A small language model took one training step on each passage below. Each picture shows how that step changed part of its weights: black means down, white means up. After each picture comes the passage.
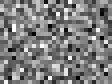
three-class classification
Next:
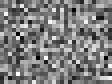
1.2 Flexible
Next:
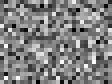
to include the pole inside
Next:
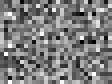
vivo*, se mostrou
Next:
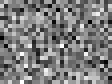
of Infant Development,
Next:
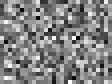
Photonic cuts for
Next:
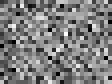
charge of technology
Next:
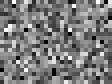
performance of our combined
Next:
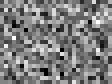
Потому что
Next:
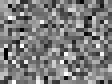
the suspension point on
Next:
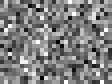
the value of $\mu$ using a
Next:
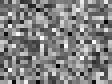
te lo ha mandado
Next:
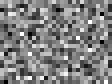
phát, là
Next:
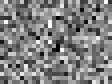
upon the size of the
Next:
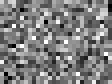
apparatus) gave the
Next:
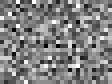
lower panel of Fig.
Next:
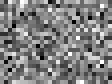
\ref{sec3}, we
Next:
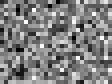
frequently used sites
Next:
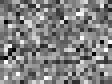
length is partly dependent
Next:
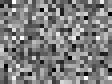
B$ by \begin{align*}
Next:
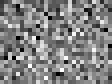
be constructed, and therefore
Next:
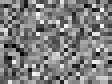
the matrix $q_{ab}$.
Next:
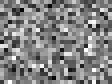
to other stars in the field.
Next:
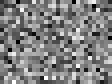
compounds. If one
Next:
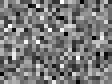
the expression of the analysing
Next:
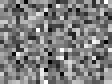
format compliance,
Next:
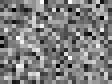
count of iteration \\
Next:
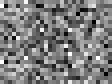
single long iMetaD
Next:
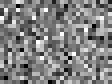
hole spacetime with an
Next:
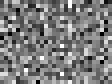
this transformation. This research paper
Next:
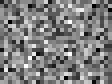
data. We will consider three
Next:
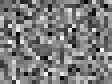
e, dentre as
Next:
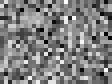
of the CX emission is
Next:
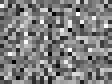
(Fig. 1). The analysis
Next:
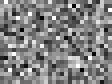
2-3 conveners per
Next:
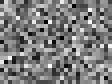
novel ISAR imaging
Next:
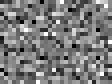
para o trabalho
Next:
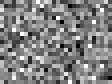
detect decreased blood
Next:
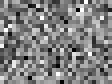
the pixel can be
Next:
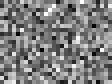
``nontrivial'' phase
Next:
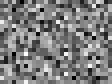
coherent, reversible
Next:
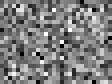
0.05, respectively, which
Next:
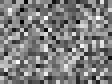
represented by the use of the
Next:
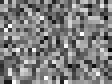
as described in the next
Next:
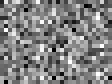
agents, useful for the
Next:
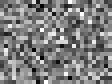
Regency, having a
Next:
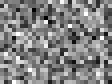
in above-threshold
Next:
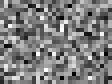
the points were less than the
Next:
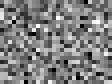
kelas kontrol;
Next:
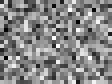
been programmed at
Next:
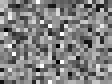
Public License) and
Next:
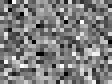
describe final state. The set
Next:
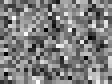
and they can concentrate on
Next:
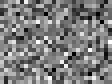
ont cherché de
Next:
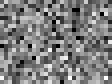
of classical and quantum operations
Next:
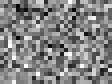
with text tokens on
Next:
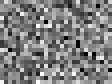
its Beam Energy
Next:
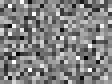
Germany Country
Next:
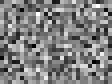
online platform using the
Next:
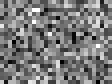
exchange and co-creation
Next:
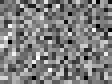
schools with
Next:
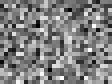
emas bolip, bir-
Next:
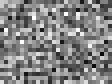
dunyo yoshlarini
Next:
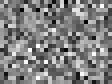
for any $\lambda>0$ in
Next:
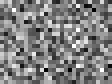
typical crystals which
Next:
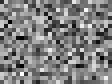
has been proposed to
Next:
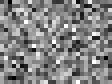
podemos inferir e
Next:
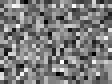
and propose that the
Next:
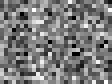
próximas etapas
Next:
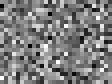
the increasing APD
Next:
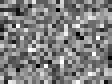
in artesian wells.
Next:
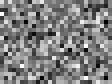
Entry Qualification,
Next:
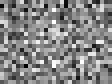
$G_b \approx
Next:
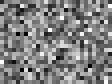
plus grande
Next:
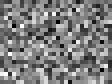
op televisie,
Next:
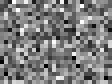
found almost no implementations in
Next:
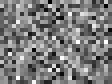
health of the consumer. In
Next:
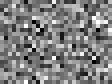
степени и у
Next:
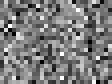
the following. First, social
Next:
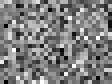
and websites were
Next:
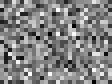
is manufactured to
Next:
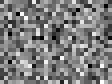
to work as a team with both
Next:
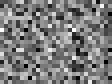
that led to the discovery
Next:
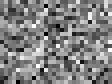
amalga oshirish
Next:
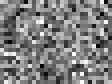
\varepsilon \ll
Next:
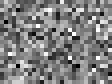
graphical software for
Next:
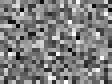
shocks. Any
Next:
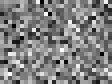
dots at the Rabi
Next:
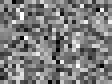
Optimization /
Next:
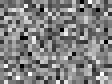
The three patients presented
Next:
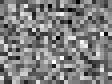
Tests were performed in
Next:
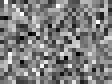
angular momentum loss
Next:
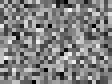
or simplification of the
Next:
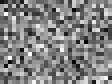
terms of quaternions and
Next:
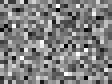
belonging to the same specie
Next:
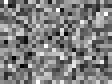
Energy $E_{ave} =
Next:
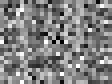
Rigby J.~R.,
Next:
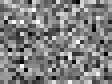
escola regular.
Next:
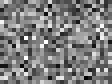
nature of the relationship between
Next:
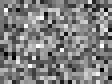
Radial force with
